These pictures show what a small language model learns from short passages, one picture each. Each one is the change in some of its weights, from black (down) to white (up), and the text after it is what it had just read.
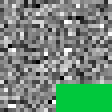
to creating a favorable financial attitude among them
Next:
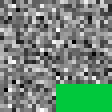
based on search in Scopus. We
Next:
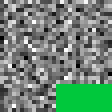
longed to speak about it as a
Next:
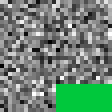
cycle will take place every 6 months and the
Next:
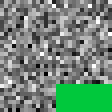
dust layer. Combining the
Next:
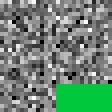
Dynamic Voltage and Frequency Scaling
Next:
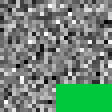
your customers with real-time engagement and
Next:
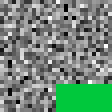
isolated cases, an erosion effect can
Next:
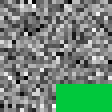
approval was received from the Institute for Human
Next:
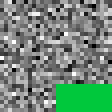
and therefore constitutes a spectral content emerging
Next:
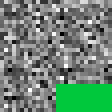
\leq s \leq t}
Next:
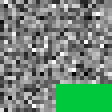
companies as mentioned earlier to reach to a
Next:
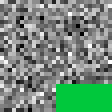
three important areas: awareness of the quality of
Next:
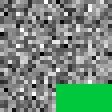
Africa. Phytochemical studies had revealed the
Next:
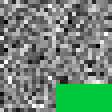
there are two ways to solve the noise
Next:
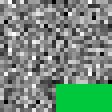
in our study setting. In this context,
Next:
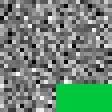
electrolytes in drug 1 and drug
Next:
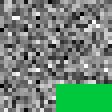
and is defined as an important state direction in
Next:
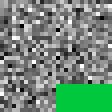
more attracted to the Disney's
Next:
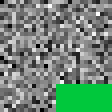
Specialty section: This article was
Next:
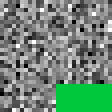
for the ex situ conservation and utilization of crop
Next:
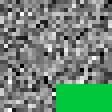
changing their opinions; they cease
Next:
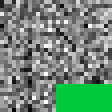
be due to the stress caused by
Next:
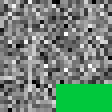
of the article presents a review of the
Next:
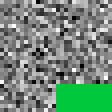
increase the efficiency of olive breeding programs due
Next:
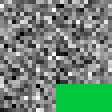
policy (Gold et al., 2023).
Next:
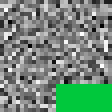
is essential in biofloc systems. This
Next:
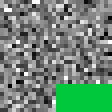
d'organiser en commun,
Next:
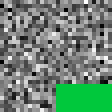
desalination, *J.
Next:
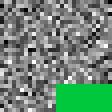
maintenance by low pressure molding. In
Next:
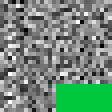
we don't overreact.
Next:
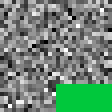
this study consist of multiple layers, with each
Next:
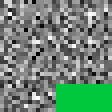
and Methods: The study was conducted in the
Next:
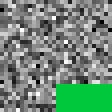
diagnosed in the late stages [4].
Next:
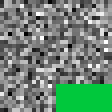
is capable to describe as accurately the mechanical
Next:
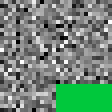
safe for humans. The effectiveness of a material
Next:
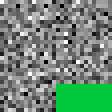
Training in rice production, applied research, and
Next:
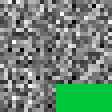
the country for the information. The Ministry of
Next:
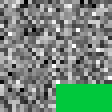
to participate in the EMI programmes.
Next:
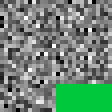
Data Management Plans (DMPs)
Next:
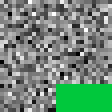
medium, whereas only one (viz.
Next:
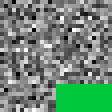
The Proposed comparator circuit implemented by
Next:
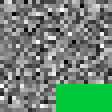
and 2008 respectively till the survey date.
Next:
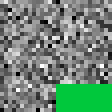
concentration of 1×10^{-4}
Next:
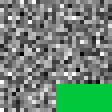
J. Pattern Recognit.
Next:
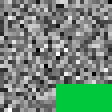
sample preparation is the risk of having a
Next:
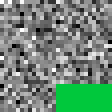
fields in the corpus. In Figure
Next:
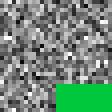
the use of ICT which form one of the
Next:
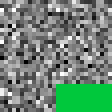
Polytechnic Ado
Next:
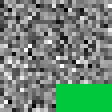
local strain field within the matrix, lowering
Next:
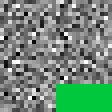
Absorption Spectrophotometer –
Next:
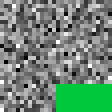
of universities below median Share of
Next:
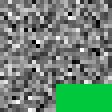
was found and the other was tested for
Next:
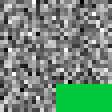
to remain stable until publication of the tender
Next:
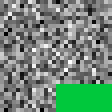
of Cognitive Studies of the
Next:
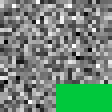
HPTLC method for the determination of
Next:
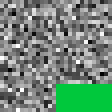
to HRA and they still need further
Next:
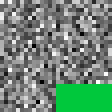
research in this area. In the era
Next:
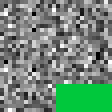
differential bipolar recordings using wet
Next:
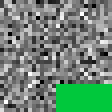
is, 50 to 60% of the income
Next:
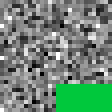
mellitus were not present in 3
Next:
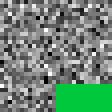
Carrier free ^{90}Y activity was
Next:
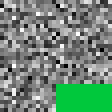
for varying number of predicates is recorded.
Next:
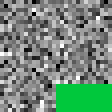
had varying histories of infection during pregnancy.
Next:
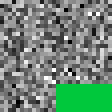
preform XCT scan. The
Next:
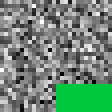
disgust at the first sight of
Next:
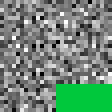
U T1) then /*
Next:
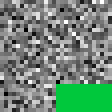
and Marković, 2007).
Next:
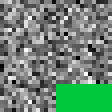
the classrooms from the early stage then it
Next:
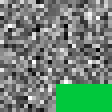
Level: Beginner 1 1.
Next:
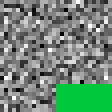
However, news media companies do not usually have
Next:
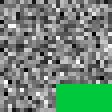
is equal to K times the number of
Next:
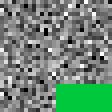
of both Hepatoid and
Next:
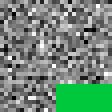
related with chlorophyll degradation and
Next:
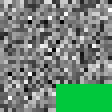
through the tertiary nitrogen of the
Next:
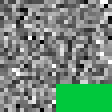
popular tourist destinations, both in Indonesia
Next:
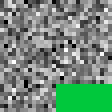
from these alterations. Again, in
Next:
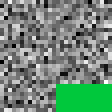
(Q.Q.) † These authors
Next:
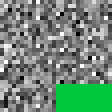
L. Linne Malvaceae)
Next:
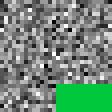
individuals. Repeated measurements are the first
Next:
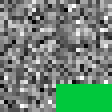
flux amplitude has been kept stable since
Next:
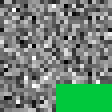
each $x \in U$. Theorem
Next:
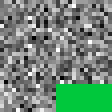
it in Serbia and the world in
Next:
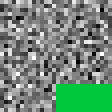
increase the knowledge of the society and that
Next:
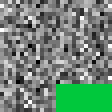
bamboo basket to
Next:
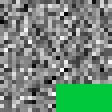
their own schools, but deployment in
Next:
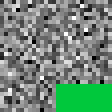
about licenses and permits.
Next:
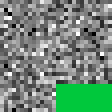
happens when a begrudged customer
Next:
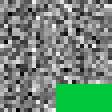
very small, the decision of where TABLE
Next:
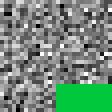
Ngancar Reservoir in
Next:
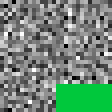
judgments between desirable and
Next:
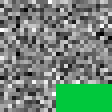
total or direct effects of overeducation
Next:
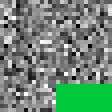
life skill for students as they
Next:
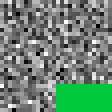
as the Mughan and Mil
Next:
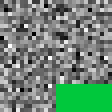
obavljati kredit,
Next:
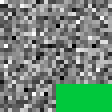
quality indicator (SQUID) uses the
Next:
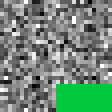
it has a higher fatality rate than
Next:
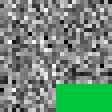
by over 70 percent using one such approach of
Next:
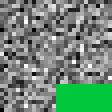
work together, we will have to make
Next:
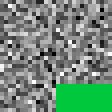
managed the analyses of the study. Author
